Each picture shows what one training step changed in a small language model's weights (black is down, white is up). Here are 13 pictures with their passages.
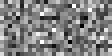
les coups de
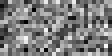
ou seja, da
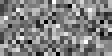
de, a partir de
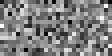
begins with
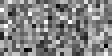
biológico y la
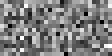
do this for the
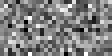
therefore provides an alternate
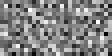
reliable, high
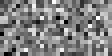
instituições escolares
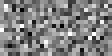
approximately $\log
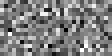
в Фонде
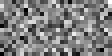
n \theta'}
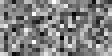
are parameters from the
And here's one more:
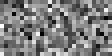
strategy can lead to
